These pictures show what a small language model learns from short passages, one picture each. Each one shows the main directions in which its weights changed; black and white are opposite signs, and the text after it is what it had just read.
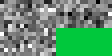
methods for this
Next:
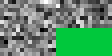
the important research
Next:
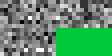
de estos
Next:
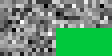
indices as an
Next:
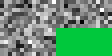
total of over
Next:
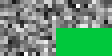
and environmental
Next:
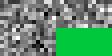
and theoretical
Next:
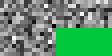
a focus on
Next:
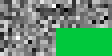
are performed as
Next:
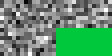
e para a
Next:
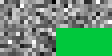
percent of
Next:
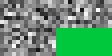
it means that
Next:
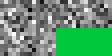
does not
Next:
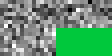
results resulted in
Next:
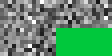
à luz uma
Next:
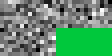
which added an
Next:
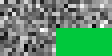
On the
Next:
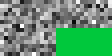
Work YES
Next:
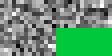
1$ for some
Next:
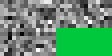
from national
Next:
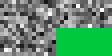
this stage,
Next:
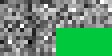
system based on
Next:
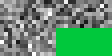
with HIV
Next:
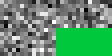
cases where
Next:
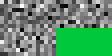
PET :
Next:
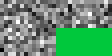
of classical
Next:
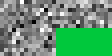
a workable
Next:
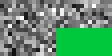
importance of
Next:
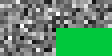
and Standardization
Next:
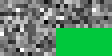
the PSE
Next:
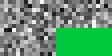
do Brasil
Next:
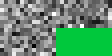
mm we can
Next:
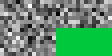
et al.
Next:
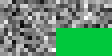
de productos
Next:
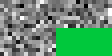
foundations of
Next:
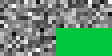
to say we
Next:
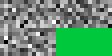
salsa de
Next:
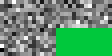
hosts all
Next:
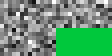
recently and
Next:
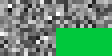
and M.
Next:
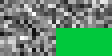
of treatment
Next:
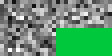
URD can
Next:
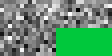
variety of
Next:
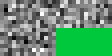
и др.
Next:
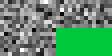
the influential
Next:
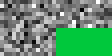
die Art der
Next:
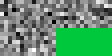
surroundings of
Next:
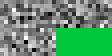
The origins
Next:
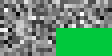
usado o
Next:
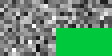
using Hadoop
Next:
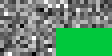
this controller.
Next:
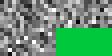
fraction of
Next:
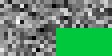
of Civil
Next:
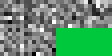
quasi subito
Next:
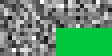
: «zir
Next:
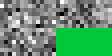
volume of
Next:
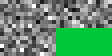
ham faol
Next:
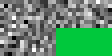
aree di
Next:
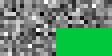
como cultura,
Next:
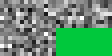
examine the
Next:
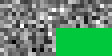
University in
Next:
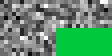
for the flow
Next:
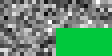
in stable
